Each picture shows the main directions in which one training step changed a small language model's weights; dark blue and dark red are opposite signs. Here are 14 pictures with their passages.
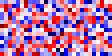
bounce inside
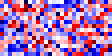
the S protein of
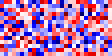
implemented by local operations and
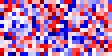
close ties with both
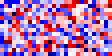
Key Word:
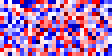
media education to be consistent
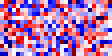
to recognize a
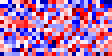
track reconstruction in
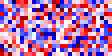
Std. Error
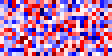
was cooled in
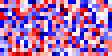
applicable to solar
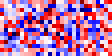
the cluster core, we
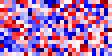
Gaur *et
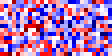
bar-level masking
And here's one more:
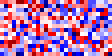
other. Computer simulations
